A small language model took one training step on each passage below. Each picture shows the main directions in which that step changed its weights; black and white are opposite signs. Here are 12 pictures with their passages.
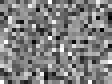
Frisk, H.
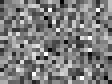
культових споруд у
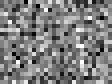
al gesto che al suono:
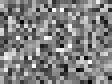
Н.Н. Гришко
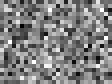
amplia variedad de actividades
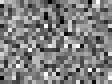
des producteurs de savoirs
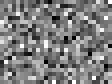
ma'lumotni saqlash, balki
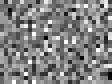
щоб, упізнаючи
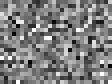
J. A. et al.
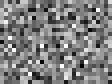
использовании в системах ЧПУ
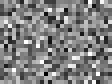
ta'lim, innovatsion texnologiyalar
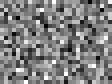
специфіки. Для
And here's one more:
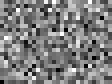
va yangiliklar taqdim etadi.
